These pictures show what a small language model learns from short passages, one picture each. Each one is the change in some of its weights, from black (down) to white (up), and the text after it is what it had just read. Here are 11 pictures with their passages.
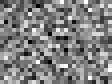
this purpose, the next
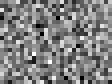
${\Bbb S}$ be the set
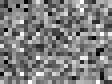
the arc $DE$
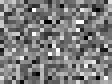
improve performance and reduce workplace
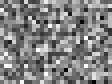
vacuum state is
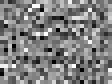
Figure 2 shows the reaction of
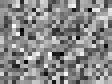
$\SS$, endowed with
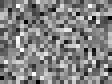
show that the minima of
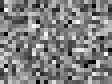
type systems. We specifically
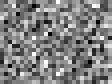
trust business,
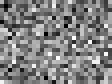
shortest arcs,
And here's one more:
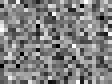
$\mathbf{G}$ enters
